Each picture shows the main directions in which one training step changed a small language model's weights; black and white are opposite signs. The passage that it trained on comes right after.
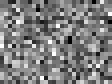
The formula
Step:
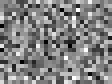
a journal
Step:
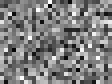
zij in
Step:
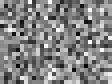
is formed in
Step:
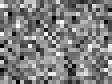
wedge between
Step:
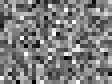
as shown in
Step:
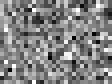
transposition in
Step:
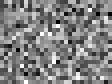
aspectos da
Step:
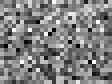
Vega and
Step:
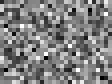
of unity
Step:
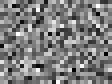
SVM with
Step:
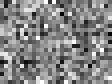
probability measure
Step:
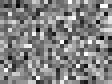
боби 2
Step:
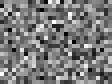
to disentangle
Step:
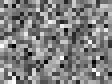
with the special
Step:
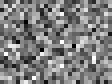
the case of
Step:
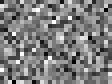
of continuity
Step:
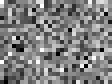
It means that
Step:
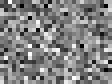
aware of
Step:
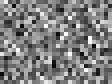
of graph
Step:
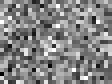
isomorphic to
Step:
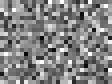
one can be
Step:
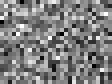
and we compared
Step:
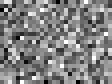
definition of
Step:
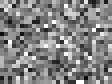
parameter space of
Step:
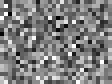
used it to
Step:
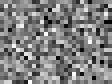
from $w$
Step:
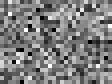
and $\wt
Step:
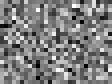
we have $$
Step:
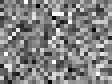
we refer the
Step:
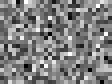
than dealing
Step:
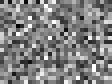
law and
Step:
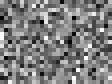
formulas similar
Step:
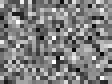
weak trace
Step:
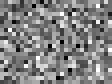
\left( A
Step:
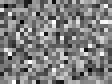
if for any
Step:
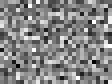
(nach der
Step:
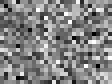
by the fact that
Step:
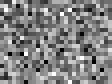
note, one
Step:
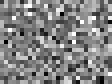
PL output
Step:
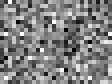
after a
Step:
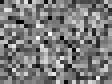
ont fait
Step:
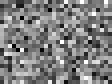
principle and
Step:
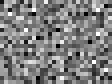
reducing the
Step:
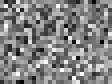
this paper is
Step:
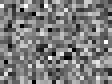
true in the
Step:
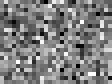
data inputs
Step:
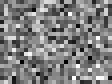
+ n$, which
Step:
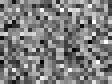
a score
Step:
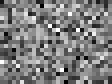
means that the
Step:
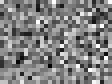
corrected and
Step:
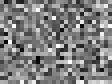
used for what
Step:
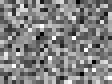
be given. We
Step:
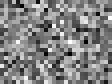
the fluid
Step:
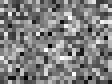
contains an
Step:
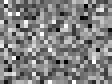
processes in this
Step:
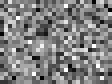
above, we also
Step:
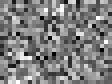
multitud de
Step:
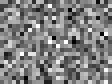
the duality
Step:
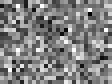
connection of
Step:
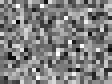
Section 2
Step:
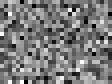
no evidence
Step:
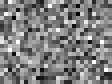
discussed for
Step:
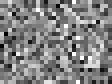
on the total
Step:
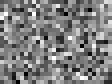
systems such as
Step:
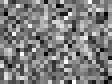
of the correlation
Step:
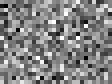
let the number of
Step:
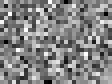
in terms of the
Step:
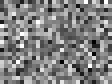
lower and
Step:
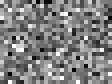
It is not
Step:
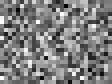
the underlying
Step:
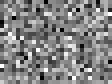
get a
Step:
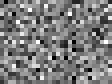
Ez a
